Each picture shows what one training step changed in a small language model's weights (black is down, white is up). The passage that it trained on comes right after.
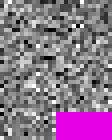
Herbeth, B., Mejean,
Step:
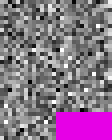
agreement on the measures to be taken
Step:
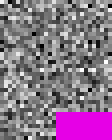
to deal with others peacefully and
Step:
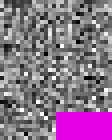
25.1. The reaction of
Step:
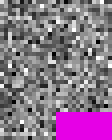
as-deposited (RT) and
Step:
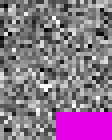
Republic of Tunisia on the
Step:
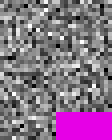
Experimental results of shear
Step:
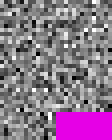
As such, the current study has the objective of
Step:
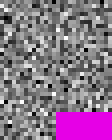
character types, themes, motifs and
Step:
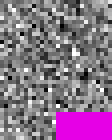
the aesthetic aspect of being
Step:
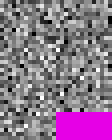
food production in the district and state as a
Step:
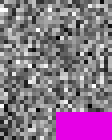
The primary outcome measure, TUG,
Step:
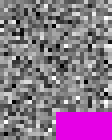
genes that enable lactose
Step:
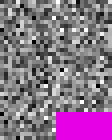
equation in corner surface of the
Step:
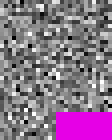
until the next cycle. While
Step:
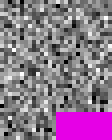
and plausible examples for subsequent
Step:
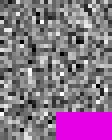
3D specimen was trimmed off and
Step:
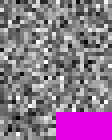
of nuclei with extreme neutron
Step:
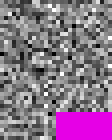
in measurement series I is contradicted by
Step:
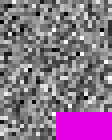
all, he enjoyed a high level of
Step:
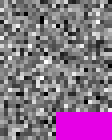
space in the final layout and therefore the
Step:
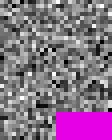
have been bonded among them and into the case,
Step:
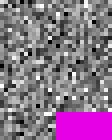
are on the list of top ten
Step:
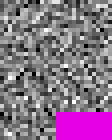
with an increase in the molar ratio of
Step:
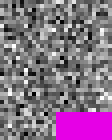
thousand/ μ L. There were
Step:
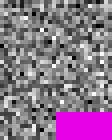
germination percentage (GP),
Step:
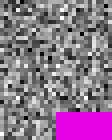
three main pillars the industrial sector,
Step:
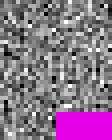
the political arenas that matter, also due
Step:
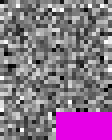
the promulgation of Japan's new
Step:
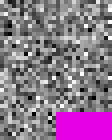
and students) and revealed practices,
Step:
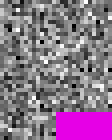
hypothesis testing theory, the problem
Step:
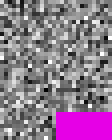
and convenient to use. The flow
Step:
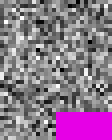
less overlapped, a basic pattern
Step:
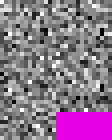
(P): A key component of
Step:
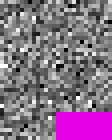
laminated and sandwich plates in
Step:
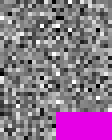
Professor of Protestant Theology and
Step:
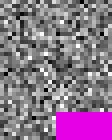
(safe and friendly
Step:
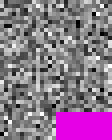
3. Results and discussion During the
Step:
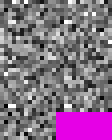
vectors $(\xi_n)_n
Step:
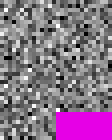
J. Math. Oxford Ser.
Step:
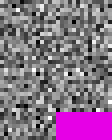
happiness, which can be a sign of
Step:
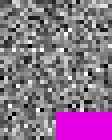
this group is Stick Arena [12].
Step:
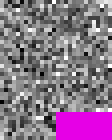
even more crucial, given the reduced space
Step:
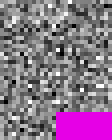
A firewall and an intrusion
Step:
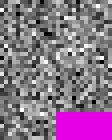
an engineering subject at *Universidad
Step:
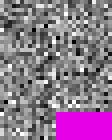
data will be collected from the parents of children
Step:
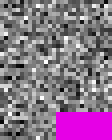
decisions remain the responsibility of the
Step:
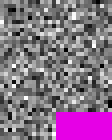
used in Myanmar. In this
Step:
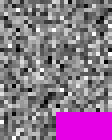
meets the system requirements of the software;
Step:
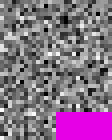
CWVS Monograph Series, Center
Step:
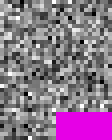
a mechanically grounded approach to
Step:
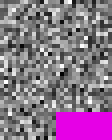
due to thyroid carcinoma,
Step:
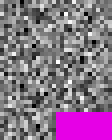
at 25°C are shown in
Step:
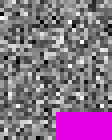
as bioinsecticides,
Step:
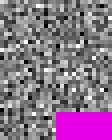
project's objectives but also analyzing
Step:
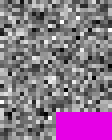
in Nigeria and highlights the need for
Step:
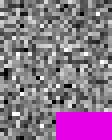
CO₂ sink of +0.13 to
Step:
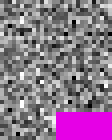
\geq 1, \delta \geq
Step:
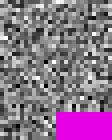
mobile games. The innovation
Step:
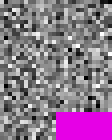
Furthermore, views about the environment were
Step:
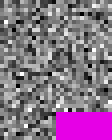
quantitative elastography such as
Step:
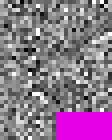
language learning and an essential skill for
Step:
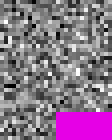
steps because the usage-publication time
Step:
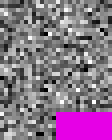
significantly contributing to the Mission Innovation
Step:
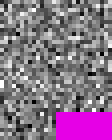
current technical recommendations. Older
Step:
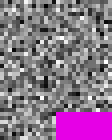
resources of a nation and ensuring the transfer
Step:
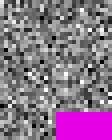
oxidation of organic substances depending
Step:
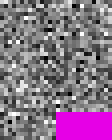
components (VOCs). The project involved
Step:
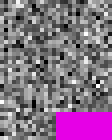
60 bp 14 Midostaurin
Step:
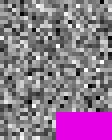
(SPIONs) were synthesized using
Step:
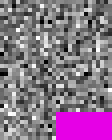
treatment. At NGO(s)
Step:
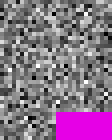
Mean Decision Time constraints
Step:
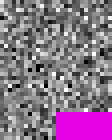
energy. The main energy source for living things
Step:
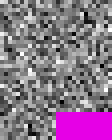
investigation; project administration;
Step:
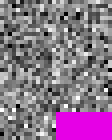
whether it generates an economic rate of
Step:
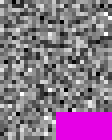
future rewards. For instance,
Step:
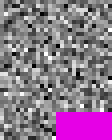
collection, storage, transmission, process
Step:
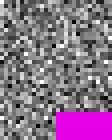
of irradiation for MOX
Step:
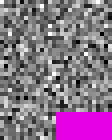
of the other groups. Inflammation frequently
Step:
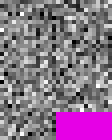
to the ‘odd’ parilinear rate
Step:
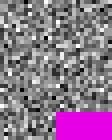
Chhindwara Institute of Medical
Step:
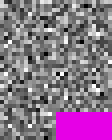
Figure S1 2. Figure S2 3.
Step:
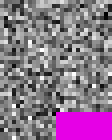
the branch structure there is no empirical
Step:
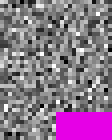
are the data structured?** 4. **How
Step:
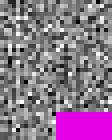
and Other Food Crops. Rice and
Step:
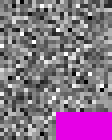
during June 2019 to January
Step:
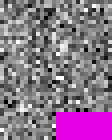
spectrometry, *Eur. J.
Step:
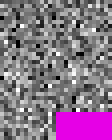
The mass and dynamic viscosity of
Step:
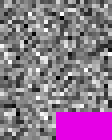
support the premise that likely molecular
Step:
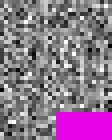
study population 95% patients were successfully
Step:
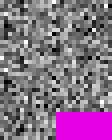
the study was administered orally with 10
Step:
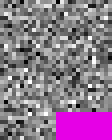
this context, the study aims to
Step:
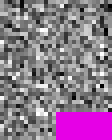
and follow the planning for evaluation template
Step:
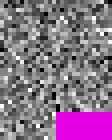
smaller windows along the time
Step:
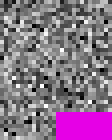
Fitri³, Edi
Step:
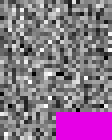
rose coloured spectacles To have
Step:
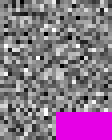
rice varieties (Manhar,
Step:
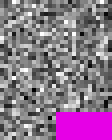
that allows Omnimorph to follow a
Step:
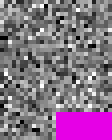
. This averaging period is in a transition
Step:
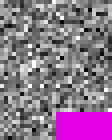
mRH. It is important to know how they are
